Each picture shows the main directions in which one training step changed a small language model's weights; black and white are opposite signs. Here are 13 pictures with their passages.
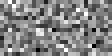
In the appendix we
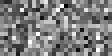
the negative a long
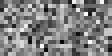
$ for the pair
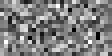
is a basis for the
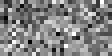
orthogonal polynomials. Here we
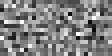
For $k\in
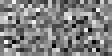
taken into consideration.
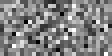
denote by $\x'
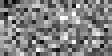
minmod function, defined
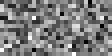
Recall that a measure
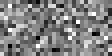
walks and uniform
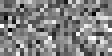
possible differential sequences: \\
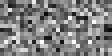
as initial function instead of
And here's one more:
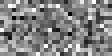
W}$ defined by
